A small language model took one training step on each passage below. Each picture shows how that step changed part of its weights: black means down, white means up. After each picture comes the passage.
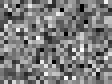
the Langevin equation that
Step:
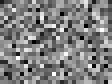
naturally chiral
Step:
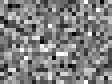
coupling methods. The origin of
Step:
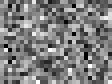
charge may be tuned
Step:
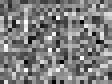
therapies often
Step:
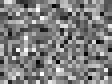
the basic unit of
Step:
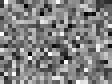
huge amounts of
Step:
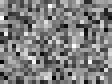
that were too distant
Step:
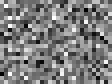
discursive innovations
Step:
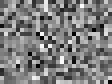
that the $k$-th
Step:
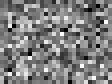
we discuss some interesting modern
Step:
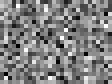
Information may be quoted
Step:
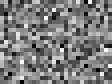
when it needed to be
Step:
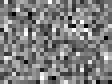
both sides of the
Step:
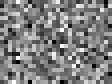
success while blaming
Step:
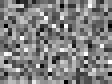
Classifier &
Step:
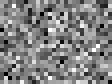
ion can be expressed
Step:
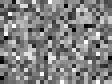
MACE given that the
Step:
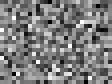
issues responsible for
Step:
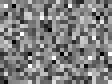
Yamaguchi and
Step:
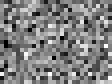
full simulation. The
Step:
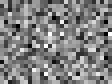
higher rotational levels by
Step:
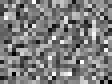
ablates it leading to
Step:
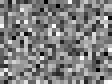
a 1\% change in the
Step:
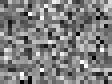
Hongwei Guo
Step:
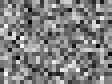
Promoting Cultural
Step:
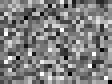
$\zcp$ signal
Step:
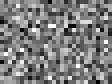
made by a glass
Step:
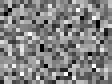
PAMs suffer
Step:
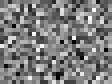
Figure 10c. Because
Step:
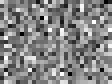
modes do not leave this
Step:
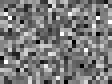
convective boundary as
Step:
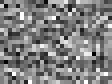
at non-relativistic
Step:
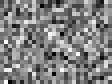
households have lower
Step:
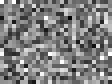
decreased $c$
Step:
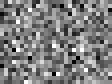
the Niger Delta have
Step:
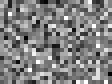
fixed $\sigma$ reflect
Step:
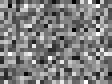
z)$ is then given by:
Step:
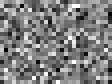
two Spanish cities
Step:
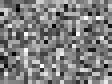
is indeed, to a very
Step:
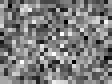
zero in a finite
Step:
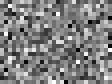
of an arcsecond.
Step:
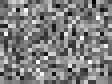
as gaussian radial
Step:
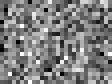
a twistor distribution
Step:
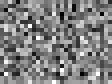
is the set of left
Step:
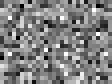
Section 2 we review
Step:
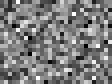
overflowing it is
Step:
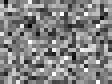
maps and EUV
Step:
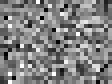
model has to make predictions
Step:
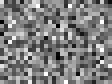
Currently, most of
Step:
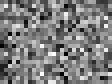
solving control input.}
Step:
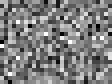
of operation. In the
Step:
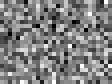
for the same profiles are
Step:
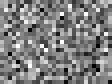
Hospital GH
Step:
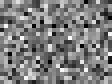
Arctic Plant
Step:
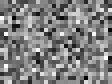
organized as follows: In
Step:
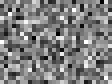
students are comfortable using
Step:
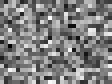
up to four increasingly
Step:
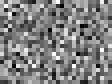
cumulative damage
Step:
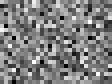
{\em Monthly
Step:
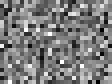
in the article. Further
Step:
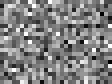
book takes the
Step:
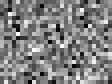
in computational studies focusing on
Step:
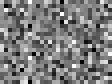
“combine the local
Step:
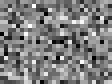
pattern conformance, and
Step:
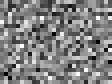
interchange can be for different
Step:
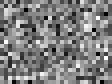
of both a supermassive
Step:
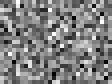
The recording took place
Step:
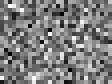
and electrochemical
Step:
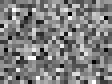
to have quicker response
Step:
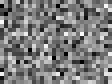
and their management. It is
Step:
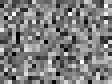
and Results In both the
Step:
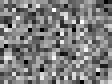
dynamics of photon population
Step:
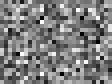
length of a user
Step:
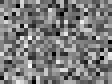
and short-run effect
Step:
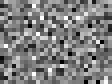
has improved considerably with
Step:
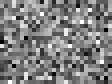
came. The Research
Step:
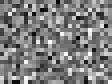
microphones at
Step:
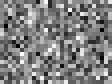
a closed FRW
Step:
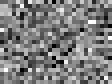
from cohort 2017 for
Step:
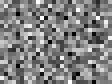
to VersionOne
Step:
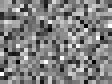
queue length.
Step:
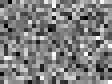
characterization of porous
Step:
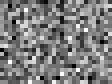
the quantum gravity effect will
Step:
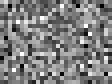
of the system corresponds to the
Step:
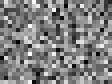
Additional parameters, like
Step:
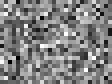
OF ESSAY In
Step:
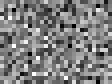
patterns for regulating
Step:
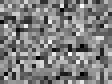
that the variation \(
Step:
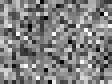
total cholesterol
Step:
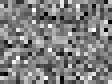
vacuum Berry
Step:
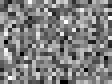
within idioms.
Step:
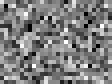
**civil society
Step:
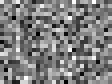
spreading deadly
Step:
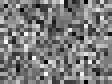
Uranus, since its
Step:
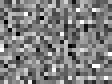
left breast was more
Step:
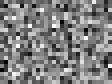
problems. An environmentally
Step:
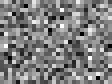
how to read/edit
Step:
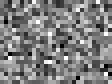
obtain a more accurate
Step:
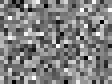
map. Indeed,
